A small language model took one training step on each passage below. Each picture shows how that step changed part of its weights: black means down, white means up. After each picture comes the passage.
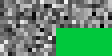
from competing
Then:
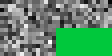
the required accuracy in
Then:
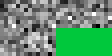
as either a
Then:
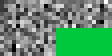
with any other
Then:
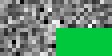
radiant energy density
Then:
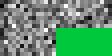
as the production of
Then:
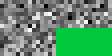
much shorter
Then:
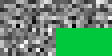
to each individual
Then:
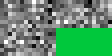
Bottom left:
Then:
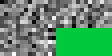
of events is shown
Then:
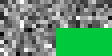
dimensions along magnetic
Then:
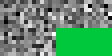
manner that
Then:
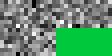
Therefore, in reference
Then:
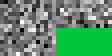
function for the
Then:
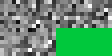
imaging method,
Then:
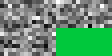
such signatures
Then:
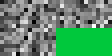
of the effective top
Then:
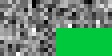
However, when the
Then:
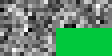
the BH we
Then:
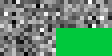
applied two-dimensional
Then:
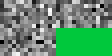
although through different
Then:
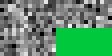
the thermodynamic
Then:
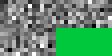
there is no
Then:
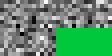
to the model
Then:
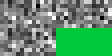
making the following
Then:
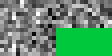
lightcurve of
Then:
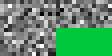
by dipping them
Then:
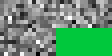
substituting the
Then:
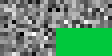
compactly as
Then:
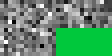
the externally
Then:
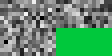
the Lax representation
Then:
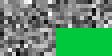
\esub The
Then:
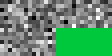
the training process is
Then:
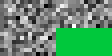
more precise
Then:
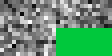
follows: ---
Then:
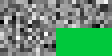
active live
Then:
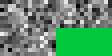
the transfer function has
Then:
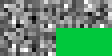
for the fit,
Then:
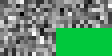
denoted by
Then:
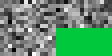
the centers
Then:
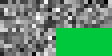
critical currents
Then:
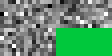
data: With applications
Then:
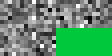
consider the corresponding Hamiltonian
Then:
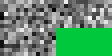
In the combination of
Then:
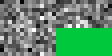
binary system cannot
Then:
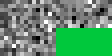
that are within
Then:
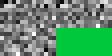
problem inside the class
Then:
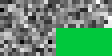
the flat phase difference
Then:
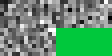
which means that the
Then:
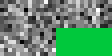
the charge-number
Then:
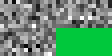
result from the natural
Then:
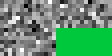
line carrying
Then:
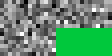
even a small increase
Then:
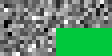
becomes the gapless
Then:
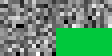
, \quad
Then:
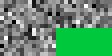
factor mining.
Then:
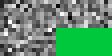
as training data thus
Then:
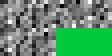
is consistent with the
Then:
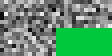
In this review I
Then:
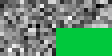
implies \beq
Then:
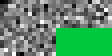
which, in agreement
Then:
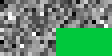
we do not
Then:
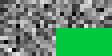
with $pq
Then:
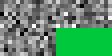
experiment ($\sqrt
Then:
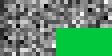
with its physical
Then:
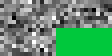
SSM and its
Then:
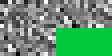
expansion rate, measured
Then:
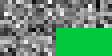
When there are enough
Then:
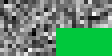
classically. If
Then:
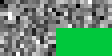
we neglect the
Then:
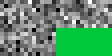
messages are
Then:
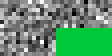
3, two more
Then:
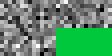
form of rational
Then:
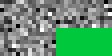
$f$ with
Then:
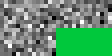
GPUs for
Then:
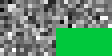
the conductivity.
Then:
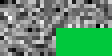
existing literature on
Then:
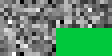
radiate more than
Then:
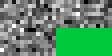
made on an
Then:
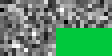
the same direction
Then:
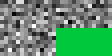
parameter $K$.
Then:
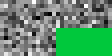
ionic radius of
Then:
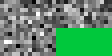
the frictional
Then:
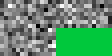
coupling. Simulations
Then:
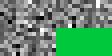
to rest part of
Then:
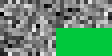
techniques that could be
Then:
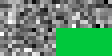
belongs to
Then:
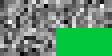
is probably
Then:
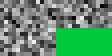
more effective integration of
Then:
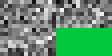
spacetime, and
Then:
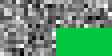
effective boundaries
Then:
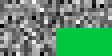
variant of the
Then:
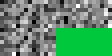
of the global symmetry
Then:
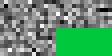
substantial scatter
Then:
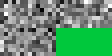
interesting application on a
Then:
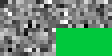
equations may be
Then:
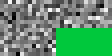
spectrum obtained on 7
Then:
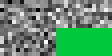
a {\it
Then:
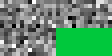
to mobility differences
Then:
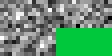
numerical simulations) the
